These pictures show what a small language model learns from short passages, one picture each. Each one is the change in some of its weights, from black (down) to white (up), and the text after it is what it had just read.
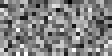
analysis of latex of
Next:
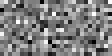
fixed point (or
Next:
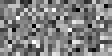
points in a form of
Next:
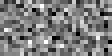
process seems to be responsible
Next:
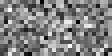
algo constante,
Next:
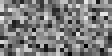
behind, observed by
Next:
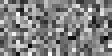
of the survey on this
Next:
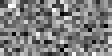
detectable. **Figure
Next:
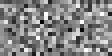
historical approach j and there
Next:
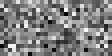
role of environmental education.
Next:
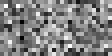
and Hospital,
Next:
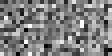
synchronization is
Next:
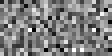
independently and while connected
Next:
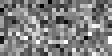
fast radio burst associated
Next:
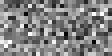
dimension $d$
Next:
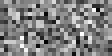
thematic adaptation of
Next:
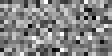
such as National Bank
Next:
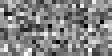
is retained.
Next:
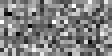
backend. -
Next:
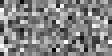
{\em degree }of
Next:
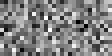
a goiabeira
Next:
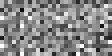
\eeq For the
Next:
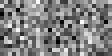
Educational level physical activity
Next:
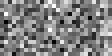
tilida nutq
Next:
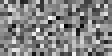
environment, acting
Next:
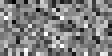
event will occur when it
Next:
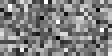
other hand, completed
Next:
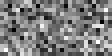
depletion of
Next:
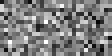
increased by 30 ml
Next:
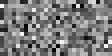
invariant under any rotation with
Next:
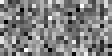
Properties of
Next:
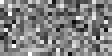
a low-resistance
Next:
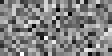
and the Zwicky
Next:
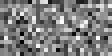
is crucial in the organization
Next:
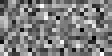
the result is shown in
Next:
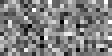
Tónica con
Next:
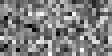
cozimento, a
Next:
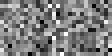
present the averaged training
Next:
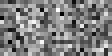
the results, they were
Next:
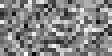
involve any human participants other
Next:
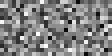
costs deter people from
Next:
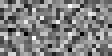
channel and signal parameters we
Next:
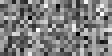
manufacturing industry, with
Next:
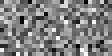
beidou satellites
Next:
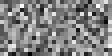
truly {\it ab
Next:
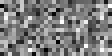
where x_i is
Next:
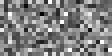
подход в процессе
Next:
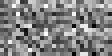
with increasingly significant
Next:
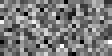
the weight between input lines
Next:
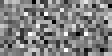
different researchers preferred
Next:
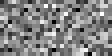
as flowchart
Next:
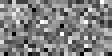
of Humans //
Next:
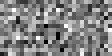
seu café,
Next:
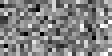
yozilgan risq
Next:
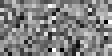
agradecen al
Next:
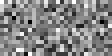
same number of datasets for
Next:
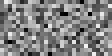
cylinders. The
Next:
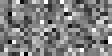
conjugate, a
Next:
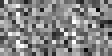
for the correctness of
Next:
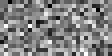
the boundary conditions of the
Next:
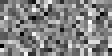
almost reaching the
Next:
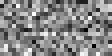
is in accordance
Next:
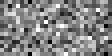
Figs. S6
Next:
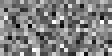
This shows the importance of
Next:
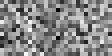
of the projects will attract
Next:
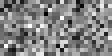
fluids and gases
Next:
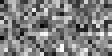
is counted, among
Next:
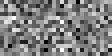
significant, negative, and
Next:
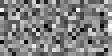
Norin tuman
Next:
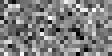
$x$, we consider
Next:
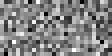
above multiplication rules for
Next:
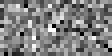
assumption that the system had
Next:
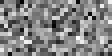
que constituem
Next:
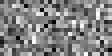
response functions for the level
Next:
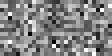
the BC1 uses
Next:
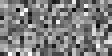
three characteristic regions of length
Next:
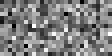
W. Frost
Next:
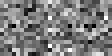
iqtisodiyot tushunchasi,
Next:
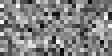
To be more explicit,
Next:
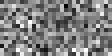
by the pulse amplitude and
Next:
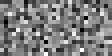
1 Building &
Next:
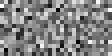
posing additional health
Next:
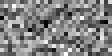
be understood by
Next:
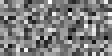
electromagnetic field
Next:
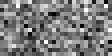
At first thought,
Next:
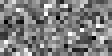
therefore do not introduce a
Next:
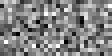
zelar pelo
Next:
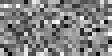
provide their recommendations to
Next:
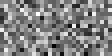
responsável pela
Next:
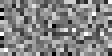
worms being the
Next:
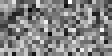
data blocks &
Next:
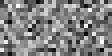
began to appear in
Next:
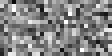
elegant, the
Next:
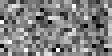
paper we present an alternative
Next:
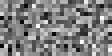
Annex: International Journal
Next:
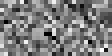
funksiyalari bilan
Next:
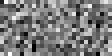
reduced anxiety of
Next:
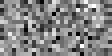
to facilitate expert
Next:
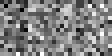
and social sciences*
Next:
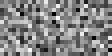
of distinct aging mechanisms
